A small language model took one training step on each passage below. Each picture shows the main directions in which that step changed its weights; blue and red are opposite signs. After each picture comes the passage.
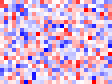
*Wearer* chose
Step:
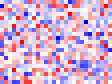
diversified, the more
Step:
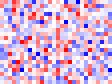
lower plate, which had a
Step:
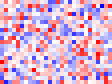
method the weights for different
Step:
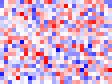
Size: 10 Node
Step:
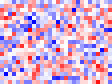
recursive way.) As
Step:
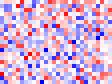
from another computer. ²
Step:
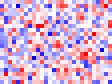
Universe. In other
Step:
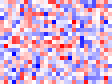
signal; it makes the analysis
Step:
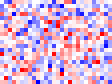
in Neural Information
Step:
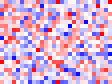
provided new directions for the development
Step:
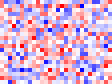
fields in the long wavelength
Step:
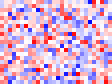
technical assistance with the
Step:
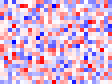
population. The district
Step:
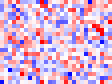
Cheung, G.
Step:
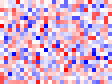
desired tolerance. The
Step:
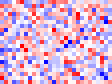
LLMs possess
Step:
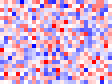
{\EqHCon}, is
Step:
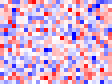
$r\timestep =
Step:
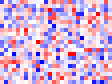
of Waterloo\\
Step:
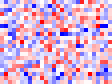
that this is insufficient
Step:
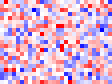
that Instagram help them
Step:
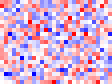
obtain the new ones. In
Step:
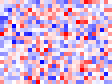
dependent on the phase parameter
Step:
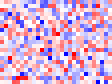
introducing optimal smoothness indicators
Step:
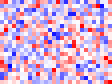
example for the above presented matrix
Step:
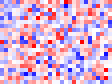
reported at the top of each
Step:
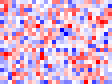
It should be noted that
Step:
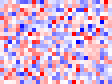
the action. Under a
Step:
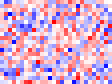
a summary of their
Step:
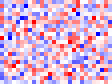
reconstruction, semantic
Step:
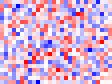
Now, let's give some
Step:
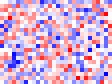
experimentally resolved
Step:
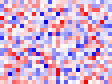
time to complete the iteration
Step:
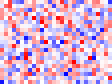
was mounted on a
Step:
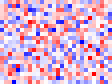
There is a quick way to
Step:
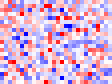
in this study were assumed as
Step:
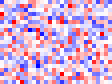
On a compact Hermitian
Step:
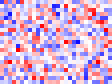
norm of $A$ by $$
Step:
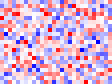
back} As we now explain,
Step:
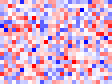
representative example, following one
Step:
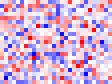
great need for a treatment
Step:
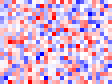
implemented. A case of
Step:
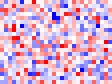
an embedding of the algebra
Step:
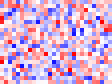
weight than itself own
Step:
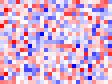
to be modified their properties
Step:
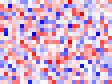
size $\bar{d}$ and
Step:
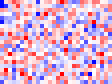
\end{align} This is
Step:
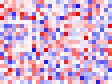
and trends of this development
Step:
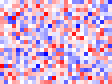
a node's failure
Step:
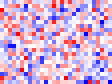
acceleration. Finally, we
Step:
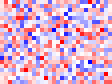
are on the south side of
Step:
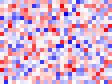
works, equipment
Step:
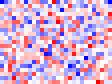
We can now state the following
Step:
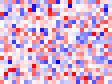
at the midpoint of the
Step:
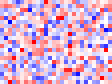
true 2D problem. Since the
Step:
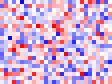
potential weakens. In addition,
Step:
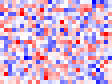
and the magnetic field in the
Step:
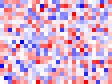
for the accuracy function are given in
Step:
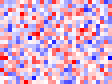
elements in its last row.
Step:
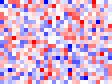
University, Gansu,
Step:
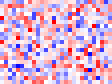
a lopsidependency graph
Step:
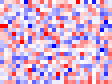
intentionality contradicts
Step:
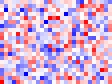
the courts awoke to
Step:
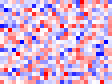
that firings have no side
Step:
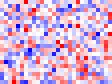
an observed excess with respect to
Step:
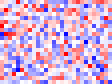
to this problem, and to the
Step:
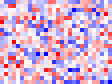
W^+W^-$ calculated within
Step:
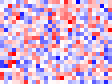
of the Weyl point)
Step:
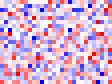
the temperature of the IGM
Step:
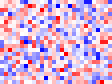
the four strategies. Our
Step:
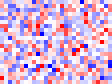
obtain \begin{eqnarray*}
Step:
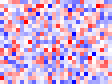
$p\left( \varphi
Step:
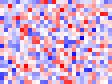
various graphene stackings.
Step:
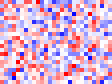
treated as a binary case
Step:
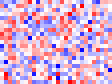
The raspberry pi development
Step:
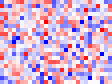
The 3D electron temperature distribution at
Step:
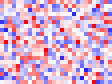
The cases in four and five
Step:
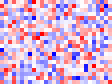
provide insights into their learning
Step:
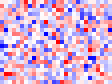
it. In order to analyze
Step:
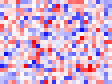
is often the case that most of
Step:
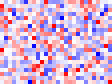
{\EqStabilitya} is
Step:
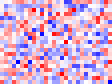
different perturbative orders.
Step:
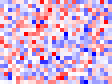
of the low frequency tail
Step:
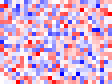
\hline \end{tabular}
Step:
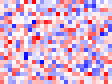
equals the ideal of $\mathcal
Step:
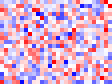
the conjecture trivially holds.
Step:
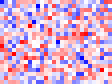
with disabilities. –
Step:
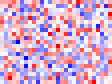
19th century was introduced
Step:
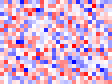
lemma is then a fairly
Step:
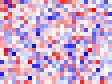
dual of the above approach; we
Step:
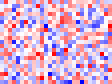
34. See below few
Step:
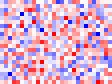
define a new section $q$
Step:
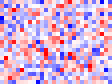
= 0), occurred at
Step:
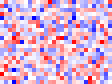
built, whether it holds,
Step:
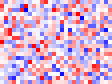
*intra*- and
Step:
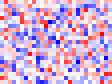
up to CCCC)
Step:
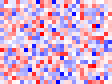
The result revealed that
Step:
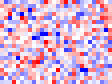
sheaf $V$
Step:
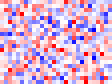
messaging system. A
